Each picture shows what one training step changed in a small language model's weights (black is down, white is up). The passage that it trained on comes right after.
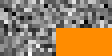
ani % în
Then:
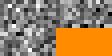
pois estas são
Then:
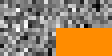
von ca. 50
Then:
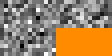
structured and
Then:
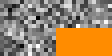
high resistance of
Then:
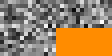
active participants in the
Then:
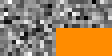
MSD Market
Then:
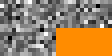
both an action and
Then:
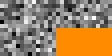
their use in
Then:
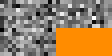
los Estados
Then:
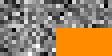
the algorithm are as
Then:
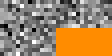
the bioreactor
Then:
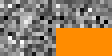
sua aplicação?
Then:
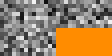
concern, the study
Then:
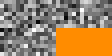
the School Environment
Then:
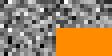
assessment of the impact
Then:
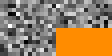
makes it possible to
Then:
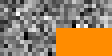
to guide the
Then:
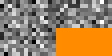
sun for improved
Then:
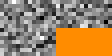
home environment consequently
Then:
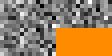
часы и
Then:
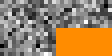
va huquqiy
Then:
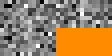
which adds to
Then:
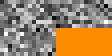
studies is presented
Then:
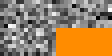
à la mesure
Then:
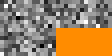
external evidence from English
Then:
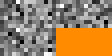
help the poor access
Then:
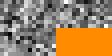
by EMS
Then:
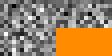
stable reduction in
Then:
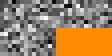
actuation reduced to
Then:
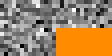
A Revista
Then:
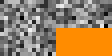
sustain and improve the
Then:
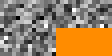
ways to identify and
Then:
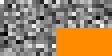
there are insects
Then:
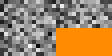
of the mechanical
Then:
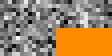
division into
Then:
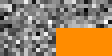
Hall, with
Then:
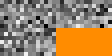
Out of the
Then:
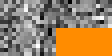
as a team to
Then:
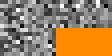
developed by the
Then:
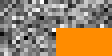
ser feito
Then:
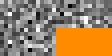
mutagenesis in
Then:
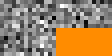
we show the
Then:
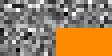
debe considerar
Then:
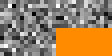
tutor for
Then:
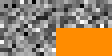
comprehensive searches of
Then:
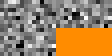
quality on economic growth
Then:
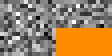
el enlace
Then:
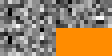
power to an
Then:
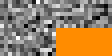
stockage...) et
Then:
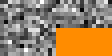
van personen
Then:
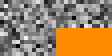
yield of the
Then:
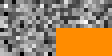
questionnaire developed by
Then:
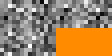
joriy qilish
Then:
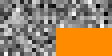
reinforce the
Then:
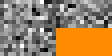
relacional del ser
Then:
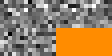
de nosso time
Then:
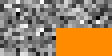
ensino de
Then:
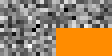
yield, reduced production
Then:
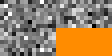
used were obtained from
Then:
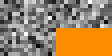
the 3000 applications
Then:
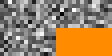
vision se
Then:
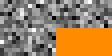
skills, knowledge,
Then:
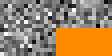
a polygonal
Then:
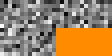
Common probes
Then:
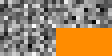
Model R R
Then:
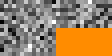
people of their
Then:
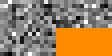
sifatida tilga
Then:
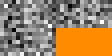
in ways that the
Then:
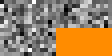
significantly improved students’
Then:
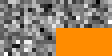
advantage. The
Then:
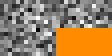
calculations in this
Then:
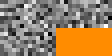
government, they do
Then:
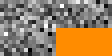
international human rights
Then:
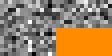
va usullarda ham
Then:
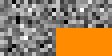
preferred (32
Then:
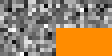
It specifically tests
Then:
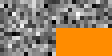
la sequía,
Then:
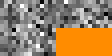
structures as shown in
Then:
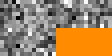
enhancing the growth
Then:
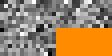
methods consist of four
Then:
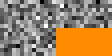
synced. that
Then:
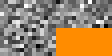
data showed moderate
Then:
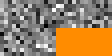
are interwoven
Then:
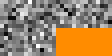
та зростання
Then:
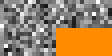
В данной
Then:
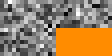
reproductive processes,
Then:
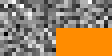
participants' performance of
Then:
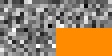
on Related
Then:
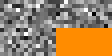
de Información
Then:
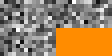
the most important part
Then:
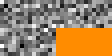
L VL
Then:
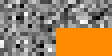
complex use of additional
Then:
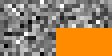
mixer contains
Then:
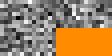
how changes to the
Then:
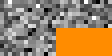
article describes an
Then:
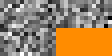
cet article,
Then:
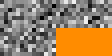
feelings and negative
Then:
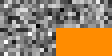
used the PAS
